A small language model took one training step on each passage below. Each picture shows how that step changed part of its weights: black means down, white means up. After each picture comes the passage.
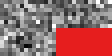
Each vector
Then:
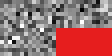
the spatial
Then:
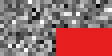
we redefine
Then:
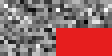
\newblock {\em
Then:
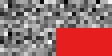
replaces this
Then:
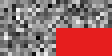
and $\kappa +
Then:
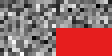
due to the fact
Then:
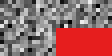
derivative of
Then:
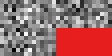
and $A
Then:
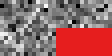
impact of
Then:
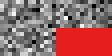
for training
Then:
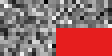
a certain
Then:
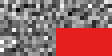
from measurement.
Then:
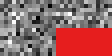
addition, under
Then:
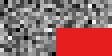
going to
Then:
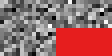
note the
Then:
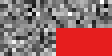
will enable us
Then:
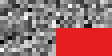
all characteristics
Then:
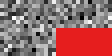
run for the
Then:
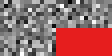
the OQG
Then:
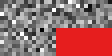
most appropriate
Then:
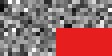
me to this
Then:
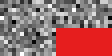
for only a
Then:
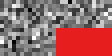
function $\rho$
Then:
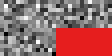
et $V$
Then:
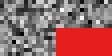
of the problems
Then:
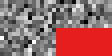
by various
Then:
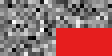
and also that
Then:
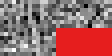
first, for
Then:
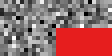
identity on
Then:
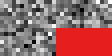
Group} In
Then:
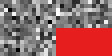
limits of continuous
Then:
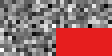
relative error
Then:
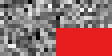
$k \neq
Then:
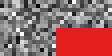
form for a
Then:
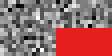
i \in
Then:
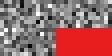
the UV
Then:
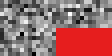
as functions of
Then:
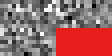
and lose energy
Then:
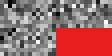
to detect
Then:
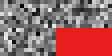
of Machine
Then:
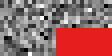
with d as shown
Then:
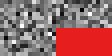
the defect
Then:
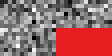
global linear
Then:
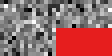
LHC and
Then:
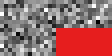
and left must
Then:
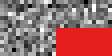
been studied
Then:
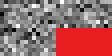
encoded as
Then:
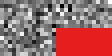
for $u$
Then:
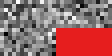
defined by Lemma 3
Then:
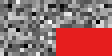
constraints from
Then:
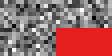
in the number of
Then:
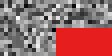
when the current
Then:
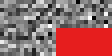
flat due to
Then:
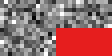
velocity is
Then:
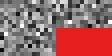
the characteristic
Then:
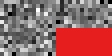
in favor
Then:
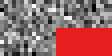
$$ which has
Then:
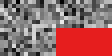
A well known
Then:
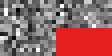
$\Gamma$, we
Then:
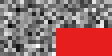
result is related
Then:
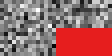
of the fit
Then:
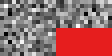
a first step
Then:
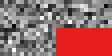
in a way
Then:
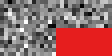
that splits
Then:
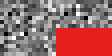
For a fixed
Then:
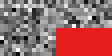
We see that
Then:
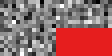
the S1 and
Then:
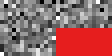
As far as
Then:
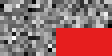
one of the above
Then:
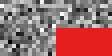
2} expressing
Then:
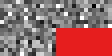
the electron density
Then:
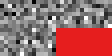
the isomorphism,
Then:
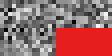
negative energy
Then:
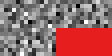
the pullback
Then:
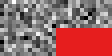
for defective
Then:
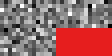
subspace. By
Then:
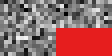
grid points of
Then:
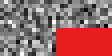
the latter through
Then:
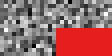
maximum degree
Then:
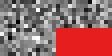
component of the
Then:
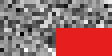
signal detection
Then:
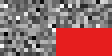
also operate
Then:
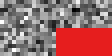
is a dependence
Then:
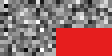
can be a complex
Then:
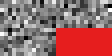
used to obtain the
